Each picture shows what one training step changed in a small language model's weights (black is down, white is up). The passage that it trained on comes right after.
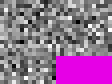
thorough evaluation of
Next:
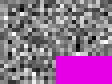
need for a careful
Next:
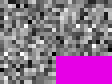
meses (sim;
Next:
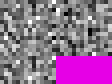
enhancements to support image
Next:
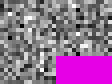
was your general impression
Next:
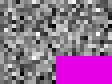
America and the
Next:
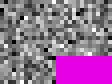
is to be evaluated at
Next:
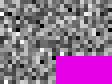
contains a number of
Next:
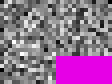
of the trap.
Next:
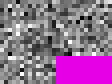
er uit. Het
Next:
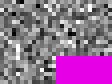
\Omega_{\rm K}
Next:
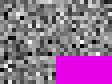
have minimized this sum
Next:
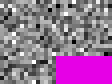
2. The overall volume
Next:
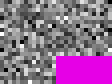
there is little
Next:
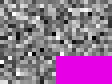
fixed. This limit has been
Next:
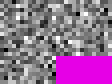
with those found by simulation.
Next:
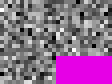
types of detectors that are
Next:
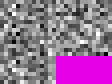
performance, and quality. As
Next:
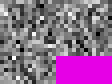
tiga prinsip,
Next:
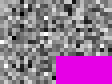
negative and significant impact on
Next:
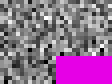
the synchrony between
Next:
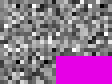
anomalies, while
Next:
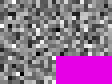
accretion disc rather than
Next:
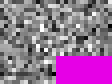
of (a) the
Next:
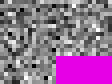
electrical installations to
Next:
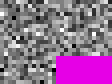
regarding the dS
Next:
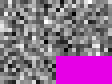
Modell der Merger
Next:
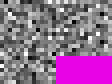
Modified weighted bit
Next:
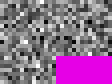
como el hecho de
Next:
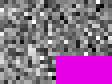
boom had ceased and
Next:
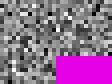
of such low grade waste
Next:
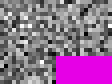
ou “vontade
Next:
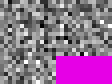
was dominated by the
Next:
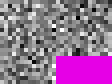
goal of the CCA
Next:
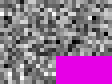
la ciencia y
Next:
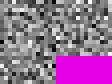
performance - How performers
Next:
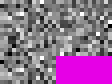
(Sousa et
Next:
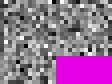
and the X-ray
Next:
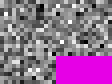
$I$ or curve
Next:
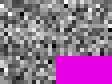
algorithm. The coverage of
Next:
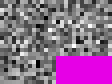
from operator algebras
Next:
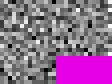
os alunos superem
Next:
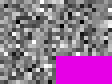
questa sintesi
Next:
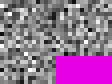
digital transformation as a
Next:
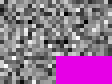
material efficiency seeking that
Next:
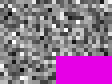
1. The R&D
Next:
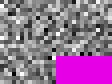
development has been described as that
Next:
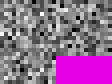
and therefore are no longer
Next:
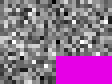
of this behavior. For a
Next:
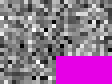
research analytics platforms
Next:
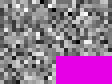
connectivity to the
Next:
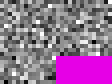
To address this, we applied
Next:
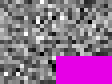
los países que
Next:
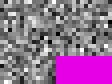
not appropriate here,
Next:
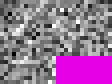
the laboratory using bar
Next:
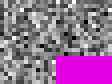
the WS-GNN
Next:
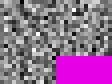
orientation of the
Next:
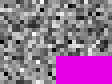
mini halo from the
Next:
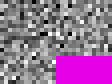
The differences in the overall
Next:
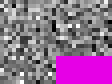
of Hispanic
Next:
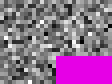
time is spent on
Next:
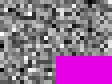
quoted relative to
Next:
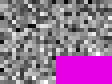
a proxy for the
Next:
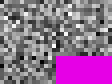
the neutralino mass.
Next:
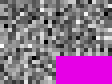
Charge exchange
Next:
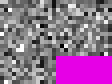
others, whereas
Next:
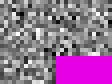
treating the patients or other
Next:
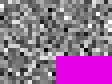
being monitored with the
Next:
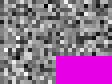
or partially in a
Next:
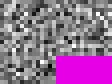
a graph by defining
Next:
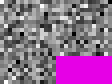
Education and Research,
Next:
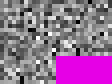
for each cell position in the
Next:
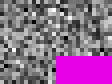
the nucleon
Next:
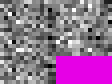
may then express Eq.
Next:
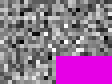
for COVID-19 management
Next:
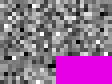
structure and flexibility,
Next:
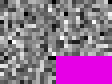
time consuming. If all
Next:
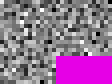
represent the diversity of
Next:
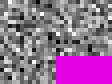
the simplest interpretation
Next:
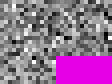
to zero in the vertical
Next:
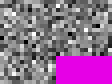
на погрешности
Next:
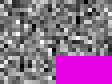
solutions bifurcating
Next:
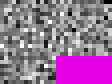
In a recent work we have
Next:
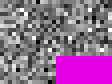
2 Dependence of
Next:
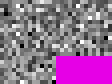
weeks (21
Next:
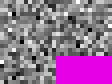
with significantly higher prevalence
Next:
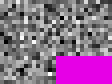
symmetric wormholes
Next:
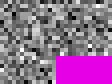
die SDGs
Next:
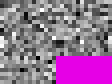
effective threat detection
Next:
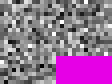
a system in a given
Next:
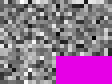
focus on seagrass
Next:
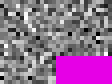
dimension if applicable;
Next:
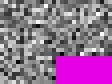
políticas sociais
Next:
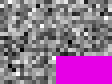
PSO algorithm by
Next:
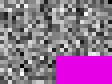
protection of the edge
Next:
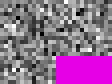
is an incidental
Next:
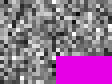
foundations of language*.
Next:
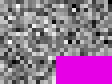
use the linear perturbation in
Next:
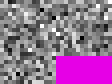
Also shown is the
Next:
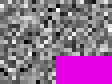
$\Jac S$ with
